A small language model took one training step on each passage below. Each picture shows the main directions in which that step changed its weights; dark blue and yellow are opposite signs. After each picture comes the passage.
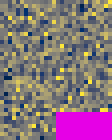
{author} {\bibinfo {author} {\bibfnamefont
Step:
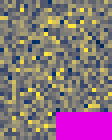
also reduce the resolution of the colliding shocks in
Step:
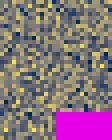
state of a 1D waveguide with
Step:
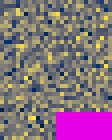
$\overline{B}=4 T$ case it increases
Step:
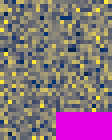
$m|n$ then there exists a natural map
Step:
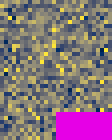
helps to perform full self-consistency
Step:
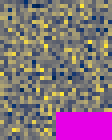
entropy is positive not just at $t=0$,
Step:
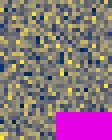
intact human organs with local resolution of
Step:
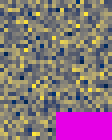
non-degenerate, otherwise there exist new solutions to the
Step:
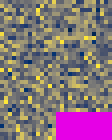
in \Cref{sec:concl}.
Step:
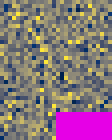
of cut-off and $\Lambda^s$ is
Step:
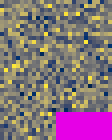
both sites yields a $\cos^2(\pi
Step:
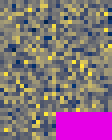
length, as follows. View $T$
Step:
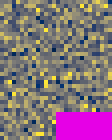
of our analysis on the evaluation of first moment of
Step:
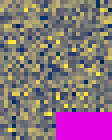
have length four, hence all $2$-cells
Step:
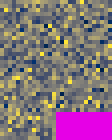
they do not possess the necessary asymptotic for
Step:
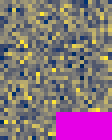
\emph{SIAM Journal on Optimization},
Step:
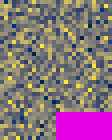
are the so-called fragmentation functions. A
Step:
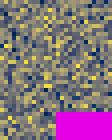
can be limited by the need to integrate over parameter
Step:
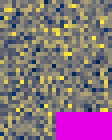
0.1\,arcsec of the VLBI
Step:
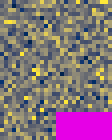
Much as before, we can deduce from here that
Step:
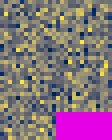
an inverted power-law spectrum of this
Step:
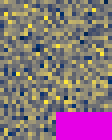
if $|a_0|$ in Bohr inequality
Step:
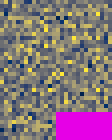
[Eu/Fe]-range at about
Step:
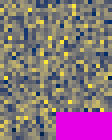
\rangle \right] / \left[ \omega
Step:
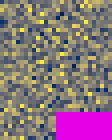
extremal problems. A particular rich source of
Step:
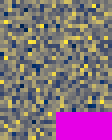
and (\ref{be3}) the dark component also
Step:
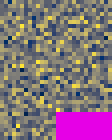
on the current maturity, prioritizing
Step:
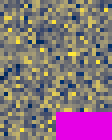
\leq i < j \leq u}
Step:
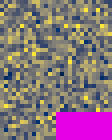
\cite{PAGAN} which allows
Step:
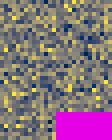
to the average force $\langle f_{ij}\rangle
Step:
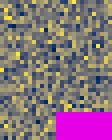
\) is an atom and \( u \in L \)
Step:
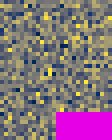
show the PL and BB components. The dotted
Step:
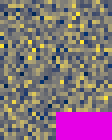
code navigation and execution, and
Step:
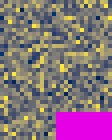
first drawing could then be identified as $\drawid
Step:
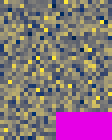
baryons in the formation of galaxies, but
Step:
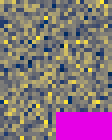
through $\boldsymbol\mu_1$ and
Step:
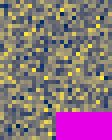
difference between $B^+\to D^0
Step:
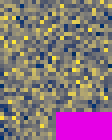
to compute the XOR distance between nodes,
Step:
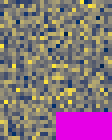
(420)$ GeV relative to the Standard Model
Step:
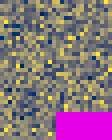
additional term with $\sqrt{{\rm Ber} \{\Phi
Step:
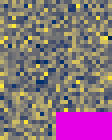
the MR and Watts models, respectively.
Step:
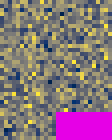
transmitter $\x\in\calX$, denoted
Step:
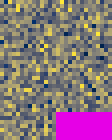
belonging to the central lines going through the point
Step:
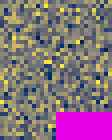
in fit parameters described below. The exponents
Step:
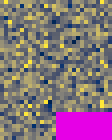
the spurious $v$-dependence of the
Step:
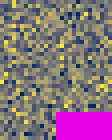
and the spatial distribution of stopping positions is
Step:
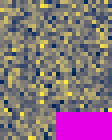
Mostepanenko V M 2003
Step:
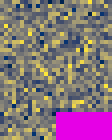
no monomial cycles or binomial cycles in
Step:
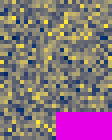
partition function \begin{equation} \chi
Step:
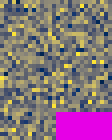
the construction. The Crofton-type formula
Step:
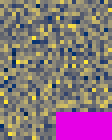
in the first highlighting of the Fluctuation
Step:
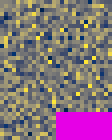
($\mathcal{S}$, in units of $\sigma$),
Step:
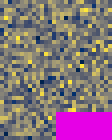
\label{sec:conclusion} This paper
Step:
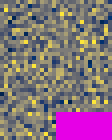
and provides the guideline to improve
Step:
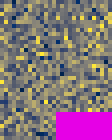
of a choice of the meridians: if one
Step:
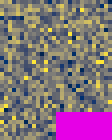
1 \ \ . \ee Then we can read off
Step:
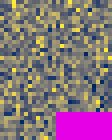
of a word $W$ and we use the
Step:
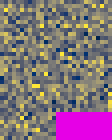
leaf, text width=16.5em ]
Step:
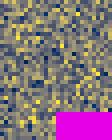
the diagrams omitted from the parquet approximation will
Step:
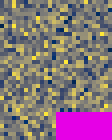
Random circuits of the two-qubit
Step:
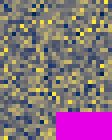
condition $g_+=g_-$ at the discrete
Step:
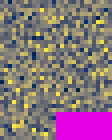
derived the optimal TPC and UAV deployment
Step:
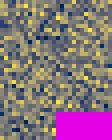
stochastic particle dynamics for the resolved mean part, thereby
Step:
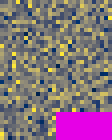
under self-weight.* The purpose of this test
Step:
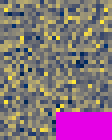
connected $H_\lambda$-components in $\mathcal
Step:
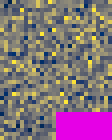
e_I \circ Z|_{(\Sigma \times
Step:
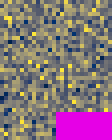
equation yields $\rho_n(t) \propto
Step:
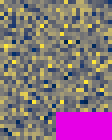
\BibitemOpen \bibfield {author} {\bibinfo
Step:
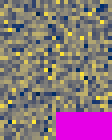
$x_{i}$'s. One could also
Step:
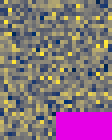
systems. Finally, we believe that our approach could
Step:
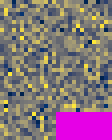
we may define $X_p = [A,
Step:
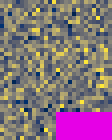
in [92]. It has been widely used in structural
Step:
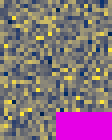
obtaining a solution. In the method of
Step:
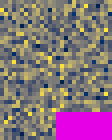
those of $p^{2}$. The representation spaces of
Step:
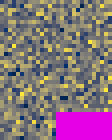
number of well-known examples from applications. In
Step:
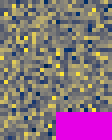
Outside this range of radii the noise is too
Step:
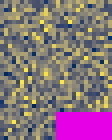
= n$), or continued (that is, the
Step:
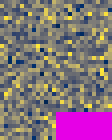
electrons drift toward the positively biased
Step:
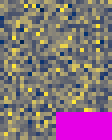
for a given heavy hadron ($D$ or
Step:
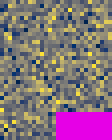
| SI: Social Influence |
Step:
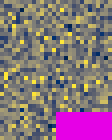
is opaque. (c) Optical
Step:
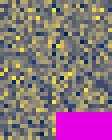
triad. There are three directions along which one of
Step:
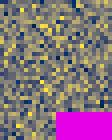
idea that debt leads to less wealth is
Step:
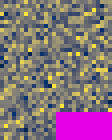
$p$ components if $\G_I$ has
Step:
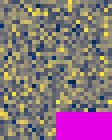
Schubert classes in \( R_{0} \),
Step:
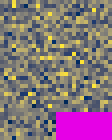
and the kinetic energy term is described as one-body
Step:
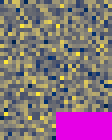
\end{align} Note that (A1)
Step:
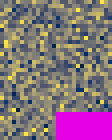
to find a multiple of a midpoint is equivalent to
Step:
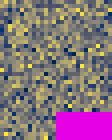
model and \icl{are} used together with
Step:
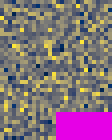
Kaoui, and Jens Harting.
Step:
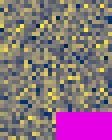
solar atmosphere. Therefore, the possibility of
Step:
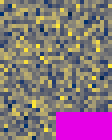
that the inversion becomes trapped in local minima
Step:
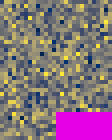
body forced Navier--Stokes equation
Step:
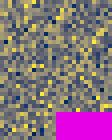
redshift is given by $A(r)$, and the
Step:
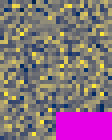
The transformation to the new spatial variable $s$ has
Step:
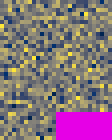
whether there are other features in models which have access only
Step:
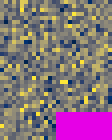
is obvious). From now on, $\B$ will
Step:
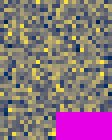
see \cite[Chapter IV, Section
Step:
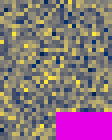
the Sharpe ratio, reflecting the variability in
